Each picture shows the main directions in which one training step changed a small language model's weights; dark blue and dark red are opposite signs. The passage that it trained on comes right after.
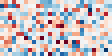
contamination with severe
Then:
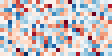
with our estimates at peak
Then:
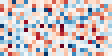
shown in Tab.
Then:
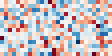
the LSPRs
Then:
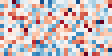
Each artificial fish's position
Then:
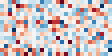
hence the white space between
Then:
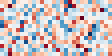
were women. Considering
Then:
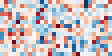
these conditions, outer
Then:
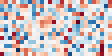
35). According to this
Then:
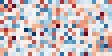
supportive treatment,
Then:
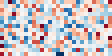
efficiency, and between
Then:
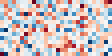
systems have had an important
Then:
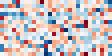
Further the application of different
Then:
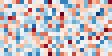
and springs at
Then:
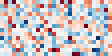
stage of the production process
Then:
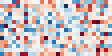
holds for satellites close
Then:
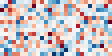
that a TCP exists
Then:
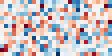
6: Positive
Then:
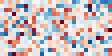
shows that the share of
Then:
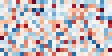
I never thought that writing
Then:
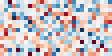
It also explores how
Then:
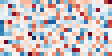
than the thickness of a
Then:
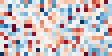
10: Effect of optical
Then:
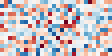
smoothing formulation of the
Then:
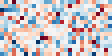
points I_1 &
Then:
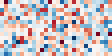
the strongest,
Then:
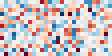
the CP asymmetries per
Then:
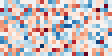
the discussions of morphology
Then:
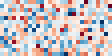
Practical Physics classes
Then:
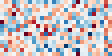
is implemented for a single
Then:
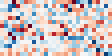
was found when mesh
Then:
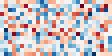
the sperm
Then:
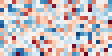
for the rest.
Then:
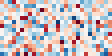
procedures and vice
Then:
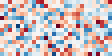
Union flag with
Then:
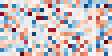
number generator and a
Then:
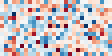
and quantitative metrics. Other
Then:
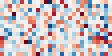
and pile up effects
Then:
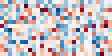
recognize themselves in this
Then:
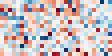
distribution} Typical
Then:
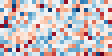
\foreach \i in
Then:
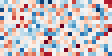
Team Size*
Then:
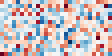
like considering "Don
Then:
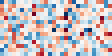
(2016) examined the
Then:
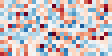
energies obtained in our calculations
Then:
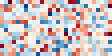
very well especially when the
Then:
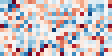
was designed in accordance with
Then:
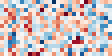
education, girls
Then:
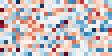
in section 3 of
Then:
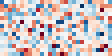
theory, synthesize and
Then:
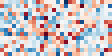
energy hence there always had
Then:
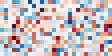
0$ to obtain the
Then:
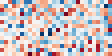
a bronze copy
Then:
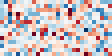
we consider a uniform quantization
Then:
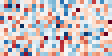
profile without notable
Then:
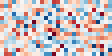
This leak is in
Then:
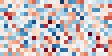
functions are typically chosen as
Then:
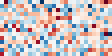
earlier times as the value
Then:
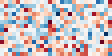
to limit the maximum fuel
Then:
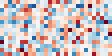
to a better understanding of
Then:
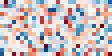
decision to bring the
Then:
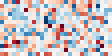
Here, if we have
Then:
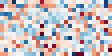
measuring the pulsar
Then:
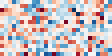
of electrons is described by
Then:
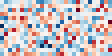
Stability Period %
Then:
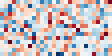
if you are prone
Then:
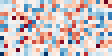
The primary objectives of this
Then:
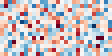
strongly temperature dependent because the
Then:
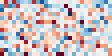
females, there is
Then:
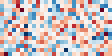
rhythm results in
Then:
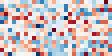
Economy Economic systems
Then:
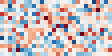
except for 4 of
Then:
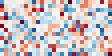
Z DoH) was
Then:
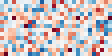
The "Value at
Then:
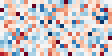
that, to lowest order
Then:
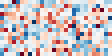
When the system was in
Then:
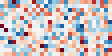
usually paired with maintaining
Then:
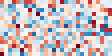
as receiver operating characteristic
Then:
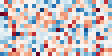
second line generalizes the
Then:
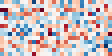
264 respectively).
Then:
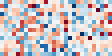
short tail distributions appear for
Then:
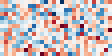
upcoming dedicated paper
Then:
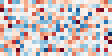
JETP {\bf
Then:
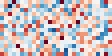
appears at the blue side
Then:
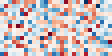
a curriculum
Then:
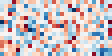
by $\varepsilon_{\rm
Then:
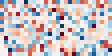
test split gauges
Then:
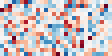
with my friends.
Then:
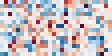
been promoted in the
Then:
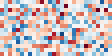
the ELI site
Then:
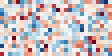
in projects, actions or
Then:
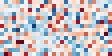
and firm-specific
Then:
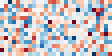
to quite accurately define
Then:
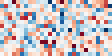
components of the organizational culture
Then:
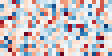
resistance to disease by ensuring
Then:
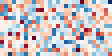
Landau gauge. A
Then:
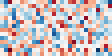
other scholars,
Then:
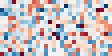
of PM did not affect
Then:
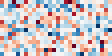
demonstrated when using the
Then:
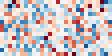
has been a contested
